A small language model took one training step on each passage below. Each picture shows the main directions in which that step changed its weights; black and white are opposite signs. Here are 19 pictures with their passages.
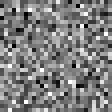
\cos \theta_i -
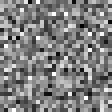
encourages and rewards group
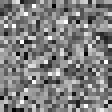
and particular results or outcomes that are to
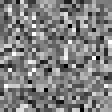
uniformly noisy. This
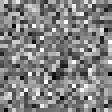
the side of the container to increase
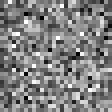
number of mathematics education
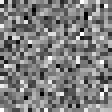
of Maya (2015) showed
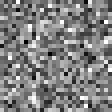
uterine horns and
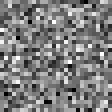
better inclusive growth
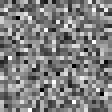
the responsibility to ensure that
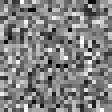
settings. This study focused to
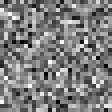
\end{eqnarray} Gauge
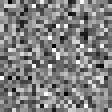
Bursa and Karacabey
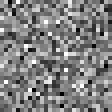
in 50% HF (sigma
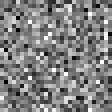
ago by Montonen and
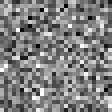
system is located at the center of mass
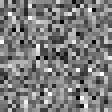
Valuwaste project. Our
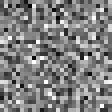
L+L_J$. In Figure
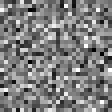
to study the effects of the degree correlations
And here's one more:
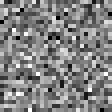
than that of the target speech.
